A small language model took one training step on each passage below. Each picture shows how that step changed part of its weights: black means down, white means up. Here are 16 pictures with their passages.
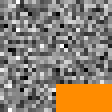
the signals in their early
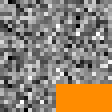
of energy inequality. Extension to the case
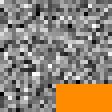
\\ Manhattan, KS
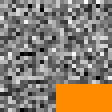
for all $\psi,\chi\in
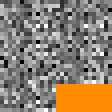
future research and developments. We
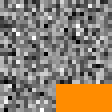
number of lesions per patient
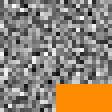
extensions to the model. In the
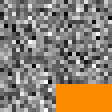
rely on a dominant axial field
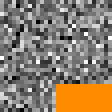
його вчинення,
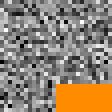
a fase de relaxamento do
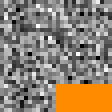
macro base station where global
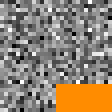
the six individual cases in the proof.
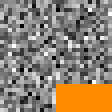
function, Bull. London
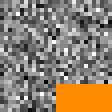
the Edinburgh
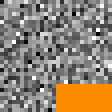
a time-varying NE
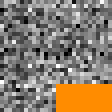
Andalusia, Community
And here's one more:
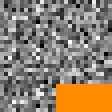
A'\cap \Omega\cap
